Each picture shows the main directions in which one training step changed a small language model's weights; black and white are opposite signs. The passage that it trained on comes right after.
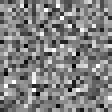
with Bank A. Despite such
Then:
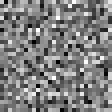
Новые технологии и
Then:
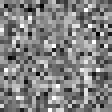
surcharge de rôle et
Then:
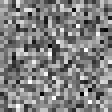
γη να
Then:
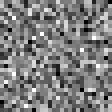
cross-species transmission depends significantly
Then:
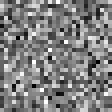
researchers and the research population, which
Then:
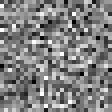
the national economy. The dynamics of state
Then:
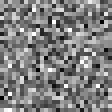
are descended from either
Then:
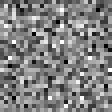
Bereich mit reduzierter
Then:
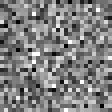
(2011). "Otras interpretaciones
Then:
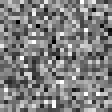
actions, establish a representation of
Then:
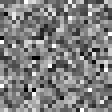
a transfer learning approach for music classification
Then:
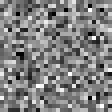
politique de la RDC et qui
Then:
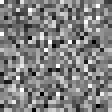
Ўқувчи оиласи
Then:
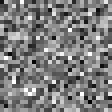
children, and women. In addition,
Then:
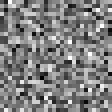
diplomatik madaniyatida
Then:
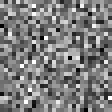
materials, and implementing regular training programs
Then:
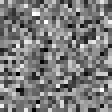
тежайди ва ўзининг
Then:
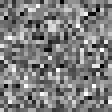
ишлари бўйича судда
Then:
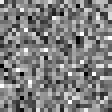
що світові фінанси
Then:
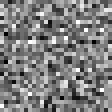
the work participation by the rural women in
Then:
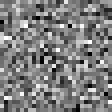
the best accuracy for Urdu
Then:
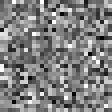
The ultimate goal of the
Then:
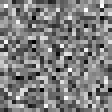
as lesões originadas são do
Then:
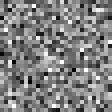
e o Quórum dos Doze
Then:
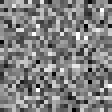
These findings are helpful for the design of future
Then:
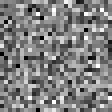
introduce Zyrobotics apps
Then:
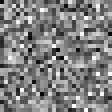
Б. С., Мардонов
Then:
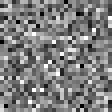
should define policies to establish
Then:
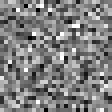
wat Kleerekoper in zijn
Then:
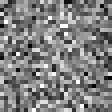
said: "If we look at
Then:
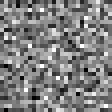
AUTHOR Sitong Wang
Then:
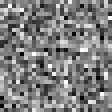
в виде структурного
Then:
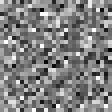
Hymenoptera 3 10
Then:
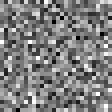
that what factors originate the differences in
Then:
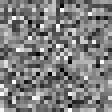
boʻlibdi”** deb
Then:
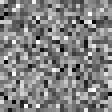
proposes a methodology for analytical
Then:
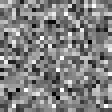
la forma en la que se van a
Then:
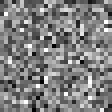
ARAÚJO, L.
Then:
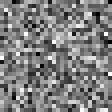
hypersexuality manifests itself
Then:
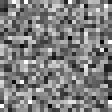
The article has academic merit,
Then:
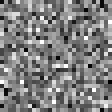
primary English language teachers started with
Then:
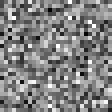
are higher, the more endorsed the
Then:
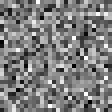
of the population is connected to sewer
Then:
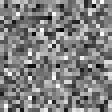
important planetary position in criminal
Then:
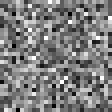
de matrimonios entre sí con
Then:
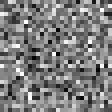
zou het van belang kunnen
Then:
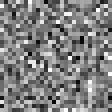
food allergies, endogenous
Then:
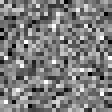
сфере близкой к
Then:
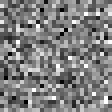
is one of the critical major components of
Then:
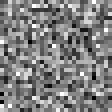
intellektual salohiyatli
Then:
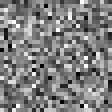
task of preserving data while making
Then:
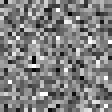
namely the variable Number of working
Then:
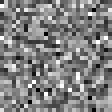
the seasonal performance of three air
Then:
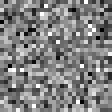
protiintuitiven koncept,
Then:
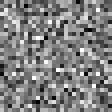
Danube and Black Sea
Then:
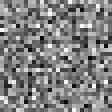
strategy. Based on the implementation results,
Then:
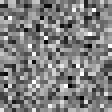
efficient and promote the efficiency in resource
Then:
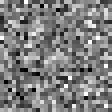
were recorded in the study area. Sum
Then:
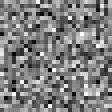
images of the dataset. The dataset
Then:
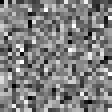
misolida ijodkorlik
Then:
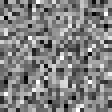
but unbelievable development in its
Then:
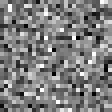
both diagnosis and management. CBD
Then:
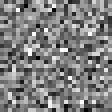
SI «Institute of Regional
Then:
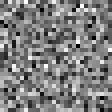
balanceamento do “algoritmo
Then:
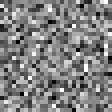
the correlation value from the second item will
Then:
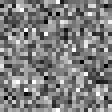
рабочей силы, не
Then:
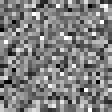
existing infrastructure at CERN. We
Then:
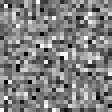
tange à dinâmica de
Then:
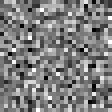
setembro de 2024 (Brasil,
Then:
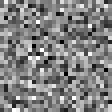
por Oxfam Intermón.
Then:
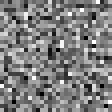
entrepreneur's skills in our present business
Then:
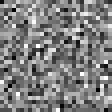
About 10,000 types of the
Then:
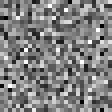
bioavailable flavanols and
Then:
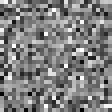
of thermo-electric systems,
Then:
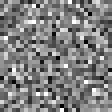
is outsourced, I don't have
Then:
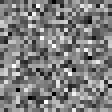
arındırılmış salt
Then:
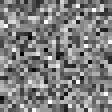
Rodrigues; Silva;
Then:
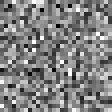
Y – результативний показник; X
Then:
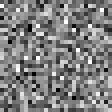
and the OFF current reduction of
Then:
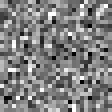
volume. Ce type de données
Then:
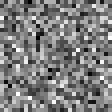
to involve mobile devices in the
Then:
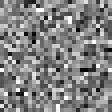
dengizi bilan ham ularni
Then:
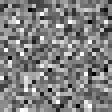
by Definition 4, $R
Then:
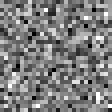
criação de conteúdo digital com
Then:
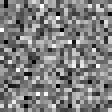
en comunidades rurales. A
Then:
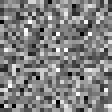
merosni saqlash an'analari
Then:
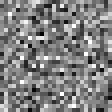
davrda turli kasb
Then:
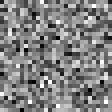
хусусиятни жуда
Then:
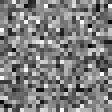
of 31 non-neoplastic
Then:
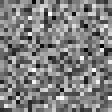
mendengarnya. Ada pula
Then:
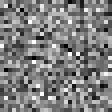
Subject 1 “Experimental”
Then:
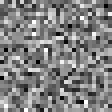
simulator. The online meetings
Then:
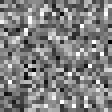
mean age was 60 ± 12 years.
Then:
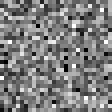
and involve the participation of independent
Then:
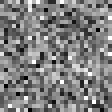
Innovative Technologies in
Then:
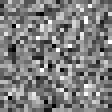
the source. The authors of the
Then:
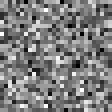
ефективною глибиною
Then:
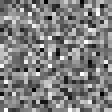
immunization, intermittent
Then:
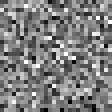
din Republica Moldova se
